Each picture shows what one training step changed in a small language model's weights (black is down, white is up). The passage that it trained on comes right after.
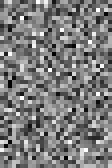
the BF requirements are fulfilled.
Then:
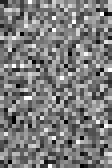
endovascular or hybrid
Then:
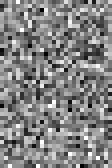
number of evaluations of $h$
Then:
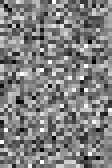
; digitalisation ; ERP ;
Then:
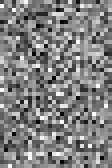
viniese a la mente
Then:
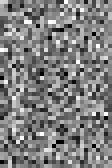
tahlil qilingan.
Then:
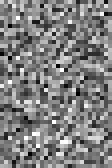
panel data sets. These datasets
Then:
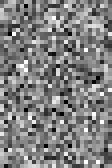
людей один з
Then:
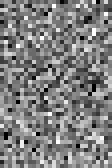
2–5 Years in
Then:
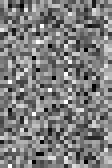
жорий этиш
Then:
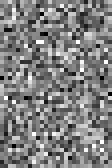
and, to a lesser extent,
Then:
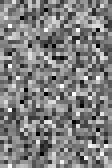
ulardan foydalanish metodikasini
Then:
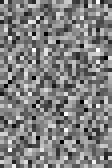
B. Berenson,
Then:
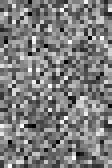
of Theorem \ref{main}] Consider
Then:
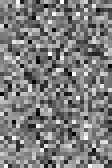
are allowed us to consider when
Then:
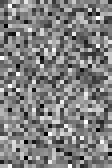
CSI and output consecutive
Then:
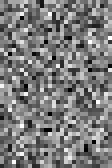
$(X,T)$ we call the
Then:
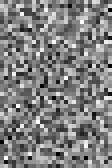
with a primary diagnosis of
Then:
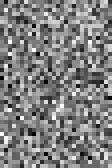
K.A., Theoretical
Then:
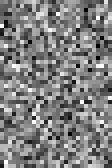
rendered more adherent to
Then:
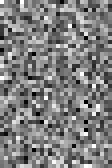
o'zbek tilshunosligining
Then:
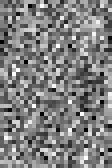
as a rational being who is
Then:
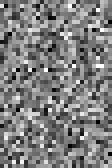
forms for $\caC$, sections
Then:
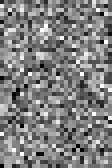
Anesthesia continues to be
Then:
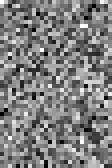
Law with a focus on HS
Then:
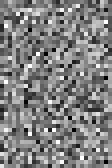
bound of dynamic regret is
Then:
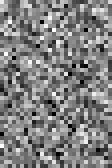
problem of simultaneous
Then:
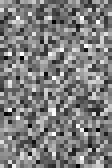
yoshdagi bolalar nutqini
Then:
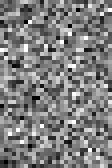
dispersive layer-averaged
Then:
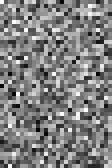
de los trabajadores**,
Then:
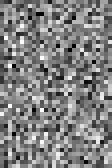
by Borror and Wicklow
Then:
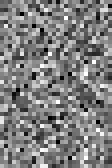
is said to be asymptotically mean square
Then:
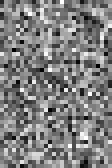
Moreover, Brownian motion has been
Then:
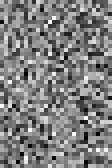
and educational resources to support innovation in
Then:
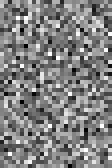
animals (five)
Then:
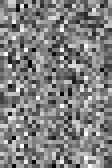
для него мире.
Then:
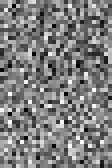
spaces. A normal representation $\phi :
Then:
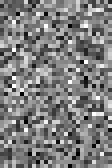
guarantee the validity of the
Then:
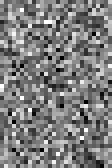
cm) from First Spanish National
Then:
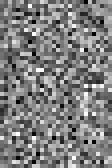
role to play in the training of
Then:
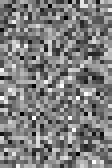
that introduce during the crack
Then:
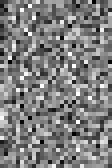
completed. \end{proof}
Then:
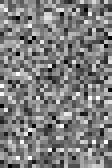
Statement. The data presented in
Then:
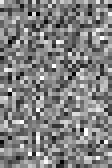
of Technology Publ., 2007.
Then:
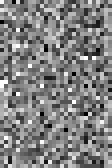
that the boat form is
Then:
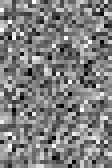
teoría y la práctica
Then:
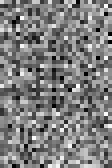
soluble polysaccharide
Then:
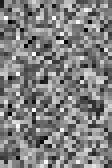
article rendered the media's
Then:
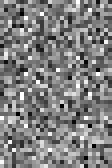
mendorong peranan
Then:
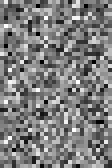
strategik maqsad va
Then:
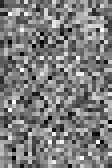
abbecedari, lessici
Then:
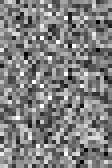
However, the reverse implication is
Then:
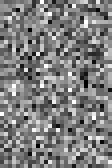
of two functions is equal to the difference
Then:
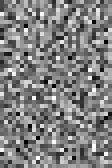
una obra-estreno que
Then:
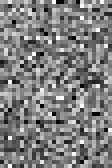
à une vision objective de la
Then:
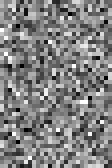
kad trečiojo
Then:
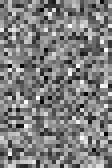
reconstruction. For the SoLAr
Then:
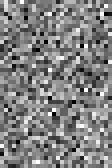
Thomas Scientific®
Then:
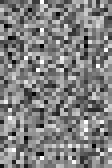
major effort is being made to
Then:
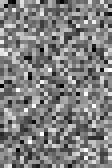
pathogenic (Leung,
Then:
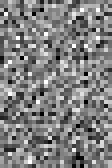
iDs Stefano
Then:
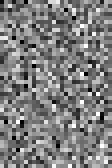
miqdoriy bahoni
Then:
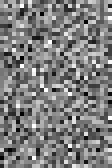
(тискание и
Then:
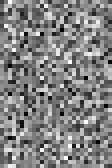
единого научного
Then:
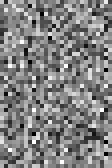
William J.
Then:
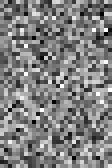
sebelum anak-anak
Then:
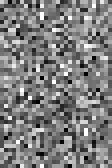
– 91 % компетентных
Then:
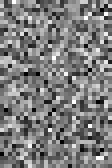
*Multivariate Test*
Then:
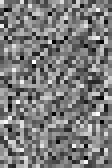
canto del gondolero.
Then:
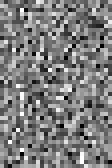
of systematic literature review was used.
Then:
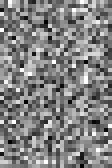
UP-algebra does not have to
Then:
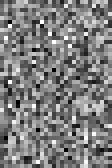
long term preservation be ensured?
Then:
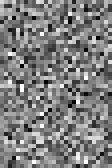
наук Афони́на
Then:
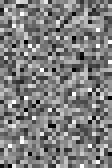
Por ejemplo,
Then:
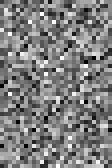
inflections (see Spavone
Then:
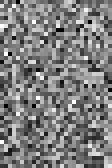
the tunnel profile, each
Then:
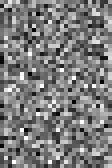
modeled using the scientific knowledge of the
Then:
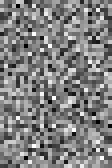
Y,Z\rangle$ in
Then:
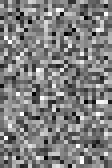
The hypodense lesions measured
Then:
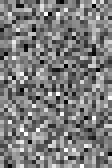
quais os tributos
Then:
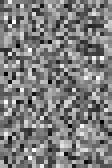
about 40% of patients with
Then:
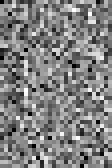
joriy etish, tartibga
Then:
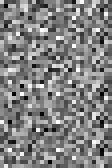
ese sentido Freud
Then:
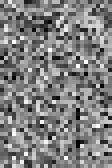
Regarding Recent Advancements
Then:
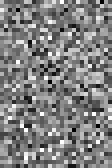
in the EU, duly taking into
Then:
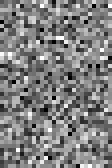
proofs of meta-theoretic
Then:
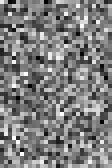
at once.\wwtbp
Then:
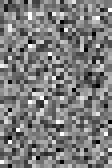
de 25 con base a la 4,
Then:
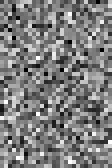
later ones written with co-authors
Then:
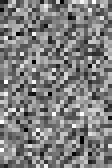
NJ: Prentice
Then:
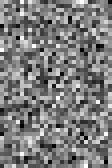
One choice would be to assume $\alpha
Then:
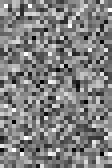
soni bilan moslashmoqda
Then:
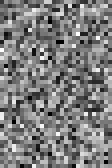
included in the National vector borne
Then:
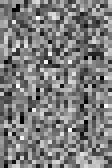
and be different for the same
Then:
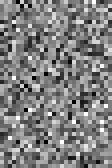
the fact that each technology could be used
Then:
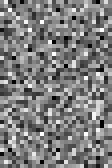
que educadores e educandos se
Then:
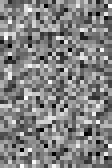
demonstration farms and small networks of
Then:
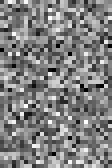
poetyckich lub
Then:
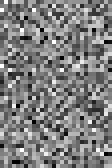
of Samuel Whiskers;
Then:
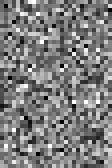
consistent with manufacturer's
